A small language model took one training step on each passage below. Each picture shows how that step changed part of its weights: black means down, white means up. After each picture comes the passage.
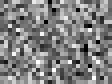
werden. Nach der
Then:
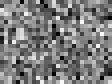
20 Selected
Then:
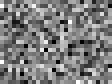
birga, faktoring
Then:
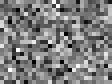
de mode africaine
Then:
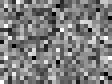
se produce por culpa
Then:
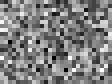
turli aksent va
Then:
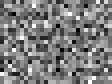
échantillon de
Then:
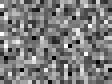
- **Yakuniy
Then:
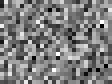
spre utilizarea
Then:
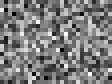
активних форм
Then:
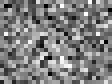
first pair of
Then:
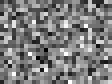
en los niños y los
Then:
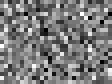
мумкин бўлган
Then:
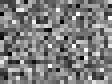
oladi, bu xalqning
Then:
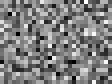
музейнинг 21 та
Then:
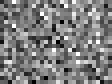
De verklaring die
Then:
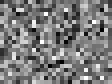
tanto que a competência
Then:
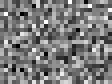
cele mai multe
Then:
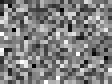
crops. In
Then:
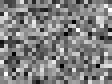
pode ser aplicada ao
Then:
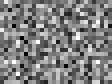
için siyasi
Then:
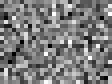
a. John and
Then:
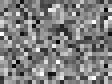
sehat dari sisi
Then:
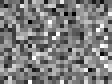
maqsadida sheva
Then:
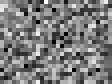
ҳали бу борада
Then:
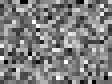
rivojlantirishga qaratilganini
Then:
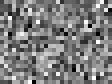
da Paraíba –
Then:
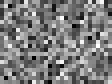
Questo dato fa
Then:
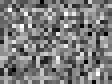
FC, indicando que
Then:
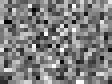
byudjet nazoratida
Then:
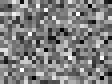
(Ananiadou u.
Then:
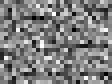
время стоит
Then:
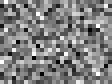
- постоянные
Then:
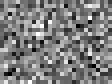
conseguenze del
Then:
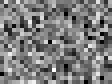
araç türünü
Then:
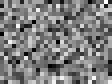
s'usa questo
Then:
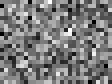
allow mastering the
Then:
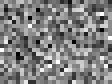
os transitórios do
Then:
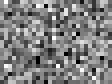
и жизненных
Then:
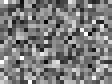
chigal hosil
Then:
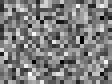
В произведениях
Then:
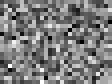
de responsabilidad
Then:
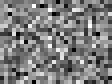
voltado para a
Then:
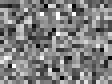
pois é a partir da
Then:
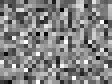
a interpretação das
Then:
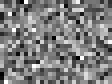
pelos programas,
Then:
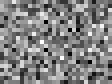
raqamli bank
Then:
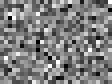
ongli faollik,
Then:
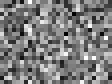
estilo de vida
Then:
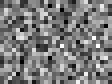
shakllantirilgan darslik
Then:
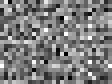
є важливим
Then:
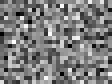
per.VIII /
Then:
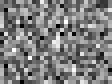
agroturizm bilan
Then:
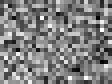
de *La verdad y
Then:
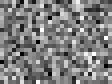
Oder wie sich die
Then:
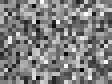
и лекарственных
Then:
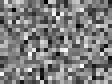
2) testing the
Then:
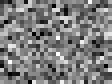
mumkinligini o'rgandi.
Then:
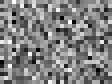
ferdi yaşamında
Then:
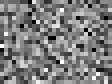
usı iymanı
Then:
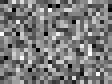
ampliar dicha
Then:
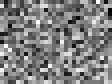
la Basílica de
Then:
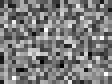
para la existencia y
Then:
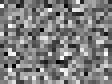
años se evidencia
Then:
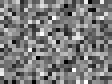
minat belajar
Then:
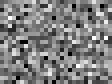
lograr obtener
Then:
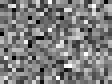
new paradigm of
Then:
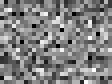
que é estritamente
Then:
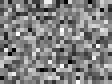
данной статье
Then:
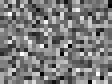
tisti, ki v
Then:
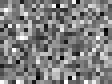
egy olyan
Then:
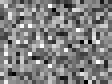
a análise de
